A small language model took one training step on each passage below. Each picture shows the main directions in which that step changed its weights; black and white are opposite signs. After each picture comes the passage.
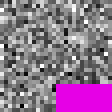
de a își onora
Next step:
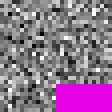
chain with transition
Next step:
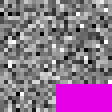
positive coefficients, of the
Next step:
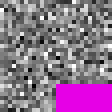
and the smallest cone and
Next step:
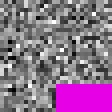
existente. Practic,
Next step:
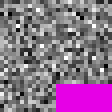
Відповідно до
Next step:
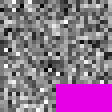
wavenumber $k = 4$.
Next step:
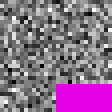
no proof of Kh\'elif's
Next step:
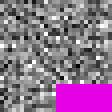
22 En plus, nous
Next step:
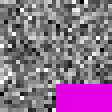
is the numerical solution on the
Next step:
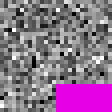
{\bold R}$. It is well
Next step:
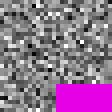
{\em Note:} A version
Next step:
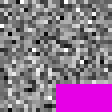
modelled by a stochastic
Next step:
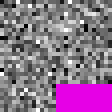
game board as shown by the
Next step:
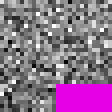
manifold (rather than
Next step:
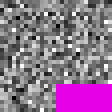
only reduced minimal sets.
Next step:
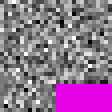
is isomorphic to a sequence
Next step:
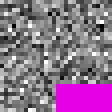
- El Vendrell (el
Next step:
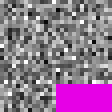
Agar ota-ona
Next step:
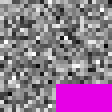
oxidation of toxic
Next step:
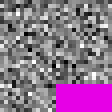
In Appendix B we
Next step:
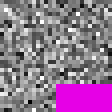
parabolic initial boundary
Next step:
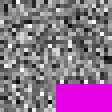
aandeelhouders? In
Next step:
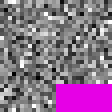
$u_\newalpha$, the last
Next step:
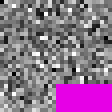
dan berkewajiban
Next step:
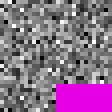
beradi. Bu hol
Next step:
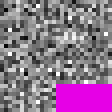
la autorización ante la
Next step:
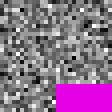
the earlier works on
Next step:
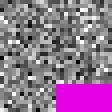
буде сприяти
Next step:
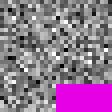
$\mbox{\rm dim}
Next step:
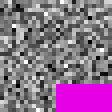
and solving for $0$, we
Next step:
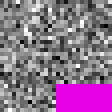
Tuo, Jinxiang
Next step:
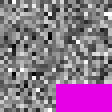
(druga polovyna
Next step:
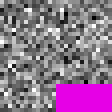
endomorphism ring of a
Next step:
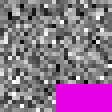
she'r ta'mini
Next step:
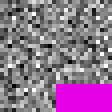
su comunidad, aprender
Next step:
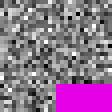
antara dua tingkat
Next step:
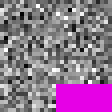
dasturi amalga
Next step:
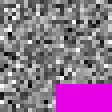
\begin{align*} 0=
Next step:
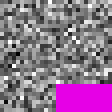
жинс фақат
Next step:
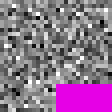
de dezvoltare ale
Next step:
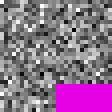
muddatlarini erta
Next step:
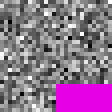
portlash xavfi
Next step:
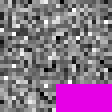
the fact that $\theta$ is
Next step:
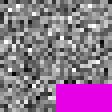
maximum covering location
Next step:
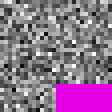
implications} are made up of
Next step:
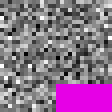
$(E)$ has a unique root
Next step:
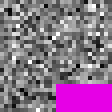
قال أبو
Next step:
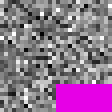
o envelhecimento à uma
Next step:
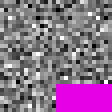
bending pressure and the
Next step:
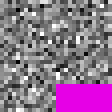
su manipulación y sus
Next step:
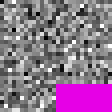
se considera errónea es
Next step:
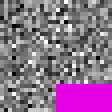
in time slot $t \in
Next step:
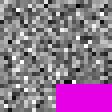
the Mathieu groups and
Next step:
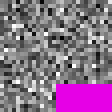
blood of our people.
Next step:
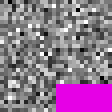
trapezoidal rule
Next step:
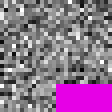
of $\rho_f$ and
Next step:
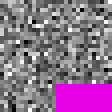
separated $k$-schemes
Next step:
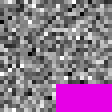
shall find the density function
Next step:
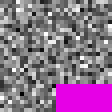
and our definitions imply that
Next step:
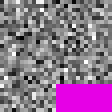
darajada ortib
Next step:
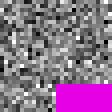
the complementary difference sets
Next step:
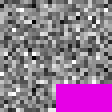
tanishish edi.
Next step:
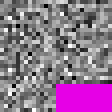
combustions for the case of
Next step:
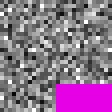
course not necessary to
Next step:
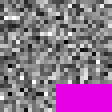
parcialmente ocupada e
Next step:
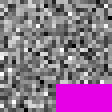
demonstrar o respeito ou
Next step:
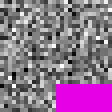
span of columns of
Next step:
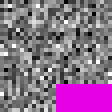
\Eq p_i \ex
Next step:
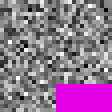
very high cycle
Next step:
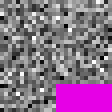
that may shed some new light
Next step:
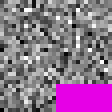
tubuh, dan
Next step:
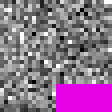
and $l(X)$ is the number
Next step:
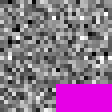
approximation. Now consider the
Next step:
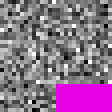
значение для
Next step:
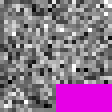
than that, it isn't
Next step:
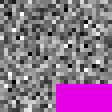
yoritadi, ularni
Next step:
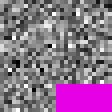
programa proporciona
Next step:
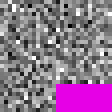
300 quyoshli kun
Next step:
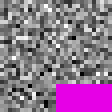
в условиях
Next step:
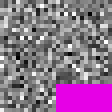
transition to greater
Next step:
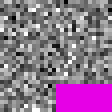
involvement of $L$.
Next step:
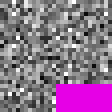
фетус. Малигна
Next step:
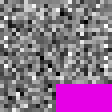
covering of $Y$
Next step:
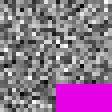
used to compare the
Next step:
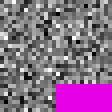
*Proof.* First we consider
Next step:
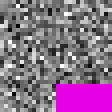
paciente, onde os
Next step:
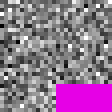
For example, if $\sigma
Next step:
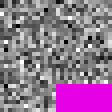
o'ralgan. Hosil
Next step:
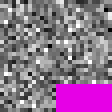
we can evaluate the sum
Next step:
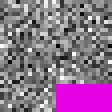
$\square$ \bigskip
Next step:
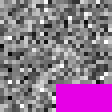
centrada en investigaciones
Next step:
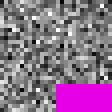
children, the second
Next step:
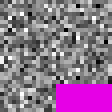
\newcommand{\const}{\rm const}
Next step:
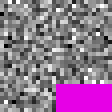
a densificação da matriz
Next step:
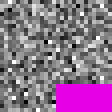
is zero, $C$ is
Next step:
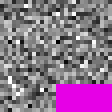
moreover more general classes of
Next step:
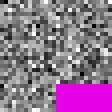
We will also need the following
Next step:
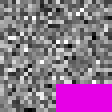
and $\tilde{C}$ are
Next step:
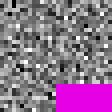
та пам'яті
